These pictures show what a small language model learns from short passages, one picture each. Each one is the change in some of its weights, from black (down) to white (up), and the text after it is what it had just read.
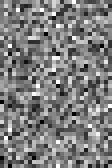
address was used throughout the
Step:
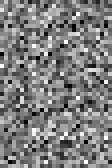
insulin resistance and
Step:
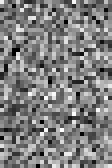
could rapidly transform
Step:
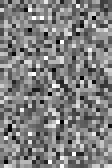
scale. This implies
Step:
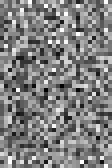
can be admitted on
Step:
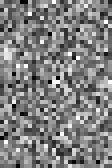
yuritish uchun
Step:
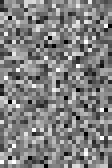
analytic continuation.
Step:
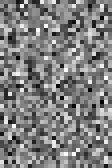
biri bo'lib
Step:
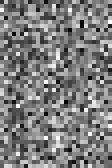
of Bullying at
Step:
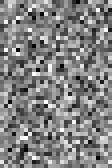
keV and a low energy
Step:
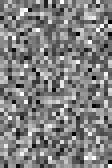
etuvchi barcha
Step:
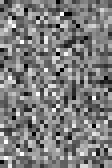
the modified failure time
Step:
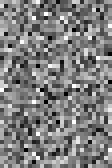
connection between the quantum
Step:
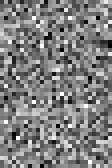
factors. Capital
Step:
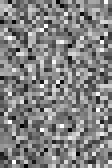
In *Alasa*,
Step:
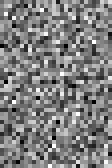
h for the agents to
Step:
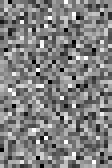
Dinas terkait
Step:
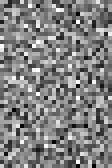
essencial à
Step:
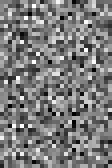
exact and actual
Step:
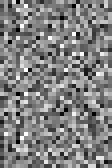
telemetry ingestion
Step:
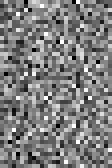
Gobierno de los
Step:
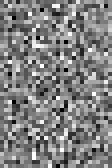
Además, se
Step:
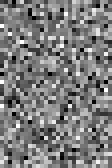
J, Applications of
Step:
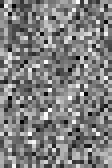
that such an integrated system
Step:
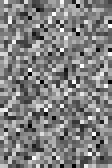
asosida o'quv
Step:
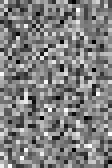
to half of its
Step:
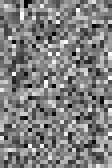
of oxygen per
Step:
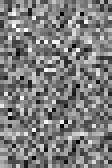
The three plots in this
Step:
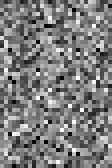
so strong that ion
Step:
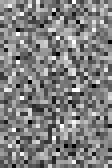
Tang C, Lou
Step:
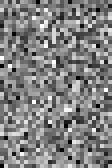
not considered here.
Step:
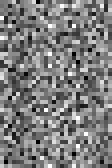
immediate environment of the
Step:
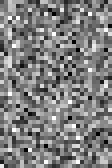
UNITA –
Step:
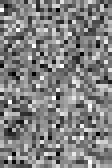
1). The majority
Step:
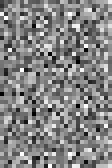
right temperatures are
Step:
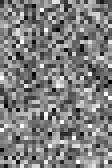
Глаза ушли
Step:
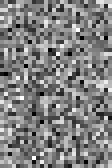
irritations in your
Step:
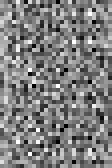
naturally early
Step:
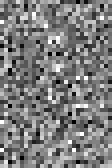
terms and differences that are
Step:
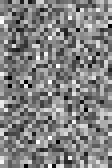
and the current of the other two
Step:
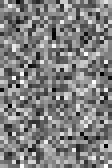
is always observed,
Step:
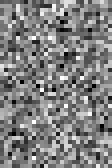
injury was road
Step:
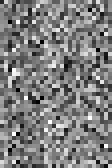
mediated through more than two
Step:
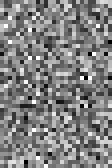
audit and hence
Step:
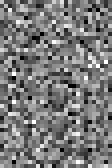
which included home visits
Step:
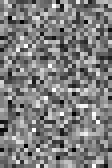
and may also cause renal
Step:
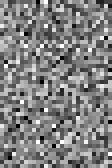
ilave programlar ve
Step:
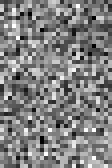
exploités par
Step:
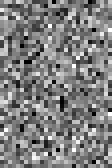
known that the first cave
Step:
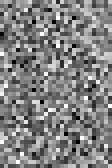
in the same multiplier with
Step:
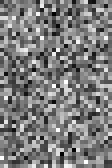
all models of glasses
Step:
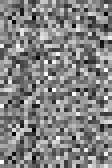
to quantify the
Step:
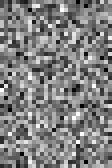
Current Total
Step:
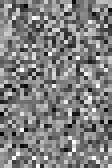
a distribution of sources such as
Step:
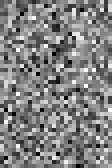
questions asked to
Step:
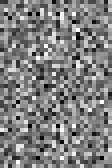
at least 2 cm
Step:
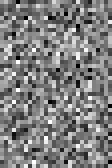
of Hyperledger
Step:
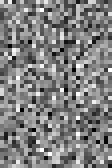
Using Dark State
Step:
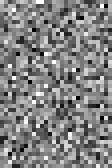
vracha S.
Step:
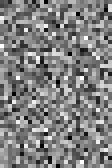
vocabulary of
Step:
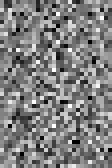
increase in axial
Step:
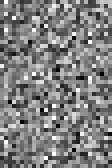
and used for analysis. To
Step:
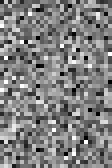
desigualdade entre
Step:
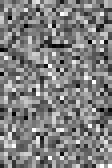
micro e minigeração
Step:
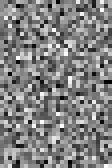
meva turi
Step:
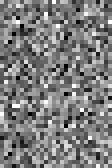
based on higher-order
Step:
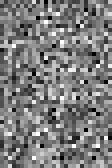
C_{sp} – specific
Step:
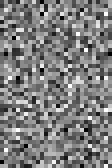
element size constraint,
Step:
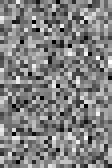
characterisation of the complexes
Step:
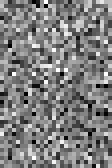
0.2 pb in the
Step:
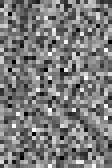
that the information on the basis
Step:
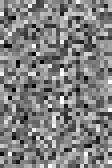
excavations on the
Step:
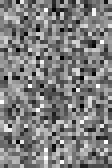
always operate on high
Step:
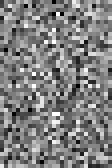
platform. The implementation
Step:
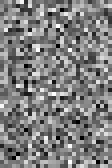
it simply because of
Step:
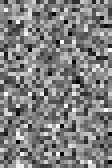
appeals to values,
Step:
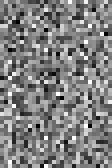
Miller and Nelson
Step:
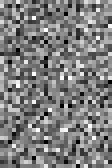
the sonnet and
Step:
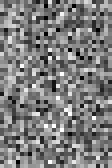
test case doesn't
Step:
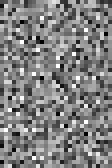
management. This result made it
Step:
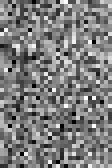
on the figure, on the
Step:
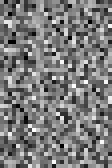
During a revision by
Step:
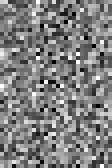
daha etkili bir
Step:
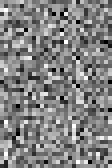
Event Shape
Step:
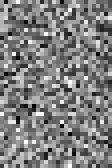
energies support this idea
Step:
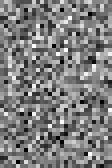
AIA and EIS.
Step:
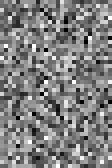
DM Diabetes
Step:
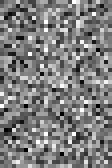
= 1$) by comparing
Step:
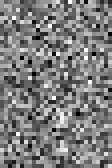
denote the projected
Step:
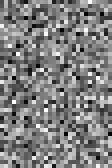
often better adapted
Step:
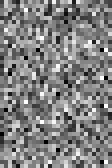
schien uns für
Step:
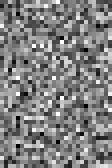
computational costs.
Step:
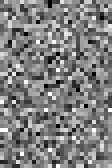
identification of the component
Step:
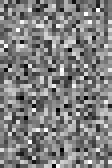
a right-handed
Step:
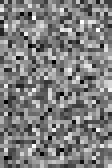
fields and radiation
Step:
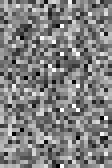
in the Machang area
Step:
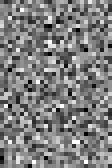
Conclusions and discussion The
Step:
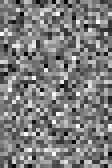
Figure is reproduced
